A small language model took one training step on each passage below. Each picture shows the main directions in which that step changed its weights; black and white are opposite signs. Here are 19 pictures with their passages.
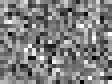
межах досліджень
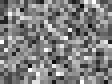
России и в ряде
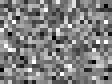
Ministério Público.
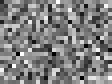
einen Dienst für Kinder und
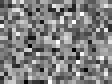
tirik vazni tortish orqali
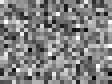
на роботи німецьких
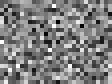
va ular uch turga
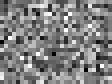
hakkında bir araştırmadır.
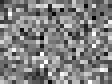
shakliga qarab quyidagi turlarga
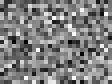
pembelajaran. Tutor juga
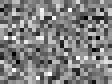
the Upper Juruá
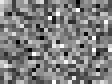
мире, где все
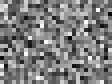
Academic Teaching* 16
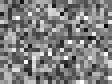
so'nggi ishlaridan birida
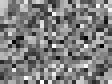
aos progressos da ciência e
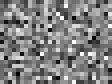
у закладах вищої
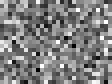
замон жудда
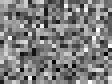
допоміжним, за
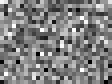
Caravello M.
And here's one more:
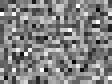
observado. Essas variáveis,
